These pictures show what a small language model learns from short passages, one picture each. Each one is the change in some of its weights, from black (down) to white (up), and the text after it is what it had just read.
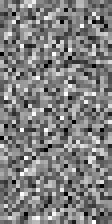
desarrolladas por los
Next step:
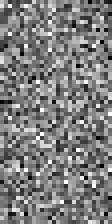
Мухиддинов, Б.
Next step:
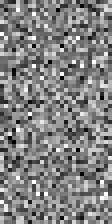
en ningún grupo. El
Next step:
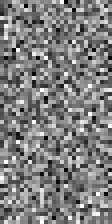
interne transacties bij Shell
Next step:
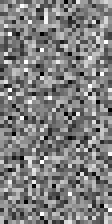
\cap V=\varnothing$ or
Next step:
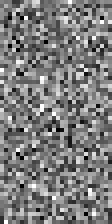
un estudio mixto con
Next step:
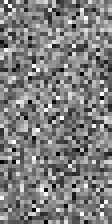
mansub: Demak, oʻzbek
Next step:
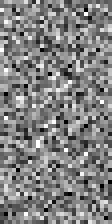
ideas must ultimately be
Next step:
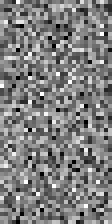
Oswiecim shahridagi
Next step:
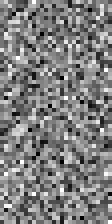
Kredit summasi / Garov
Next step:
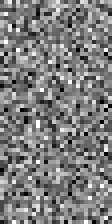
senão com a colaboração ou
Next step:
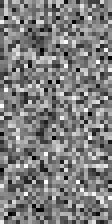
в Интернете [3,
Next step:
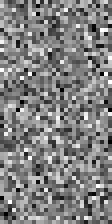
orbits of cells;
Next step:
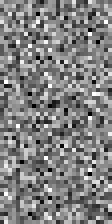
asarlarda shu davrgacha
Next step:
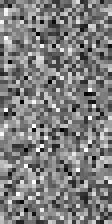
pairing $(\cdot,\cdot)_C$ on
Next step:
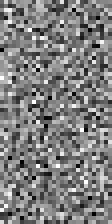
problems with expectation constraints proposed by
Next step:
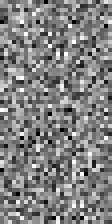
be the schematic closure in
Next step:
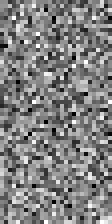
ishlab chiqarish hajmi 5
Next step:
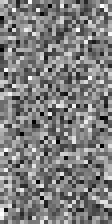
Additionally, we can observe
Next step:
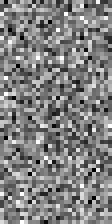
in the original proof argument. This is
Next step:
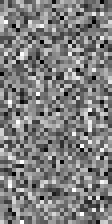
of graphs. Can this gap be
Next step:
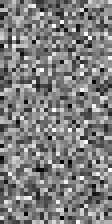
билан таъминоти,
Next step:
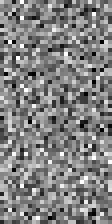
controlada, mas com dependência em
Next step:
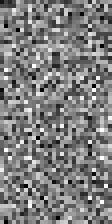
for a group's identity element, and we will
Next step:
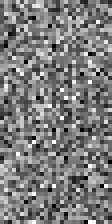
cerca de duas vezes o
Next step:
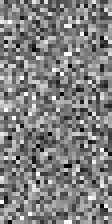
the cylinders. {\bf The
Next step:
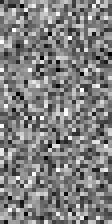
of the realization lie to the right of
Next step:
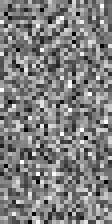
na ito, layunin na
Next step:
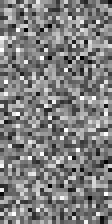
way that $u_0$ solves
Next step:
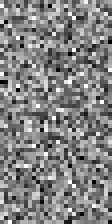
\end{cases} \end{align}
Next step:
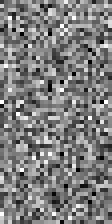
a number $\ell_n$ which is
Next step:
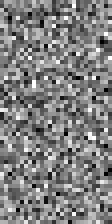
it. Comitato Croce
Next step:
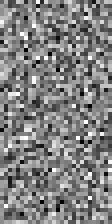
multiplier of $\bS_1$
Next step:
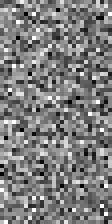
for all $v,w\in W$.
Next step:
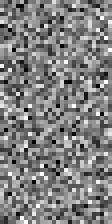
train the load forecasting
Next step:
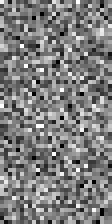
тонна бўлган 17 та
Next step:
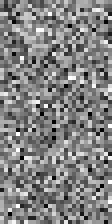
so is Conjecture \ref{one}, {
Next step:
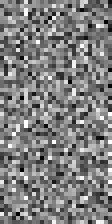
- Монгол Улсаас
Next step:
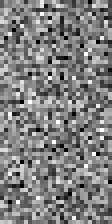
\draw[thick, blue]
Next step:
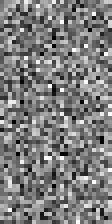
О. Стеценко,
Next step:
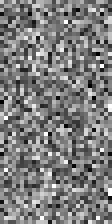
olishi; o'z variantini
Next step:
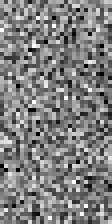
yosh avlodga samarali
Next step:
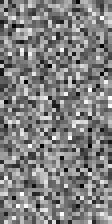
bioindikator sifatida
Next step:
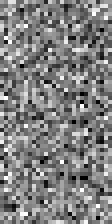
EURAXESS și
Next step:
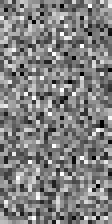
\cite{KM}) Applying
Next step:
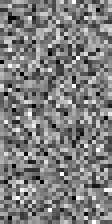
two equations, for $d=0$ and
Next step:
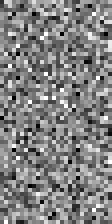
omillari doimo tasir
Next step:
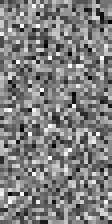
$P$ to satisfy a margin condition.
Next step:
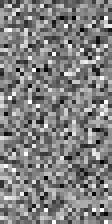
cone $\Sigma\subset T^\bullet
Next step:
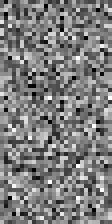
start angle=0, end
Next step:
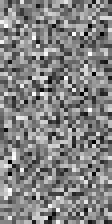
minmax formulation's goal to
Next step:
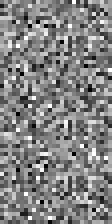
decision, International Accounting
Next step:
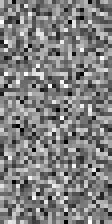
monoidal subcategory whose objects are tensor
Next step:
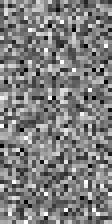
relation $T\subseteq L^{2}$,
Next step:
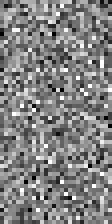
und Exploration für Digital
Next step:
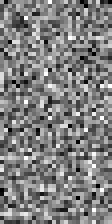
$\KK$-equivalence in
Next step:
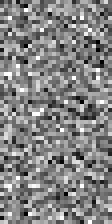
gut auf die Anforderungen der
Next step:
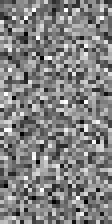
fails, so there exists an arc of
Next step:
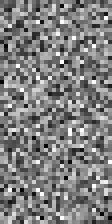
problème du choix du film
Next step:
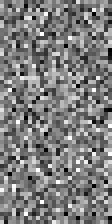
\in \fS$ tel que
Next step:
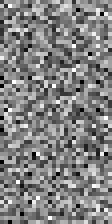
Matemática**, v.25,
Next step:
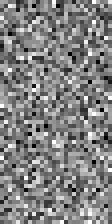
systems with zero- and first-order terms whose
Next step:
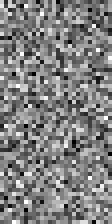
Qingyuan Jiang,
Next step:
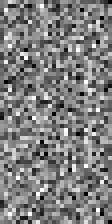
La principal motivación de Rico para
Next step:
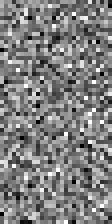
[3]. O'zbekistonda esa
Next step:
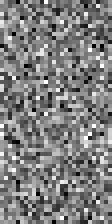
networks. The altmetric
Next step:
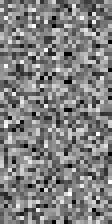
\Vert \hat {S} - W
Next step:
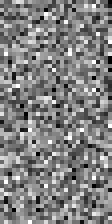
\slashedrightarrow D$ and
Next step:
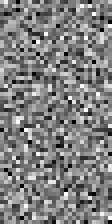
there exist $\alpha \eqass \alpha
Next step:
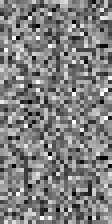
behaves in all respects like
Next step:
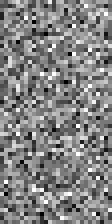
systems,'' {\em IEEE
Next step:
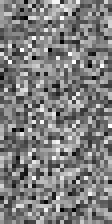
exame pré-nupcial
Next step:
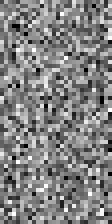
generation and neural-network
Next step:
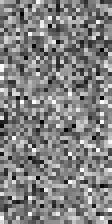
see that $\psi$ is a Jordan
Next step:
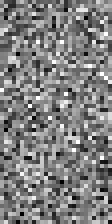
volle omvang te bepalen
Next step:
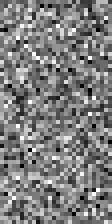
$n\ra+ \infty$. By
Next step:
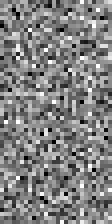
a polynomial. There is a map $\log
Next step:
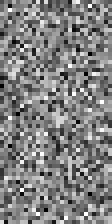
1-dimensional categorical terms and
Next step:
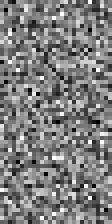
[9], en cambio para el
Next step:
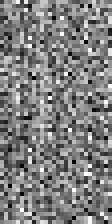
характера миграции
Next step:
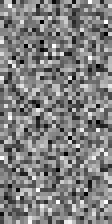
incentivo ao livre
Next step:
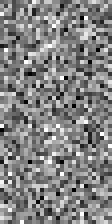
and also by Alexander and
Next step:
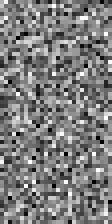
- Rosa corymbifera
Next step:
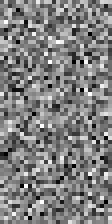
of their own characteristics, specific
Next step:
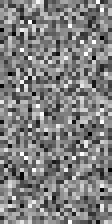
the group situation. Note the alternate
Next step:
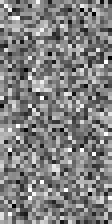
способны изменить
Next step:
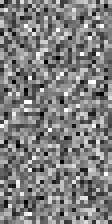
is organised as follows. In \S
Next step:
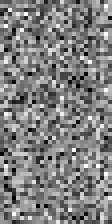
del alumno A6 y de la
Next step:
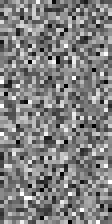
following result. \vskip 0.08in
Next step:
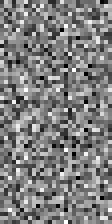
ente vivo y sagrado
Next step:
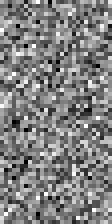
seems interesting in its own
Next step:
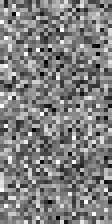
Indeed, in the latter case we
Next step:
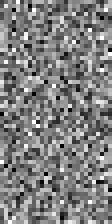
2 e obesidade, ela deve
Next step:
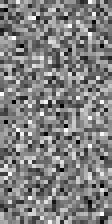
any such model $X$ {\it
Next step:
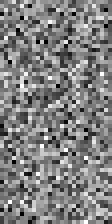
2019). La herramienta
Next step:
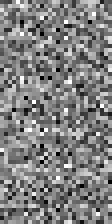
\qquad k\in Z $$ (where
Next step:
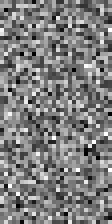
turizm kiriwshı
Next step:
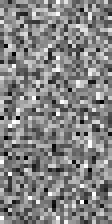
position in $\cA$ on the line
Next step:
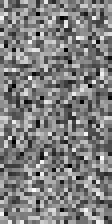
Plateau à la fin de
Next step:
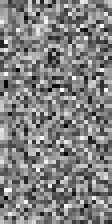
coordinates for tensor fields of degree
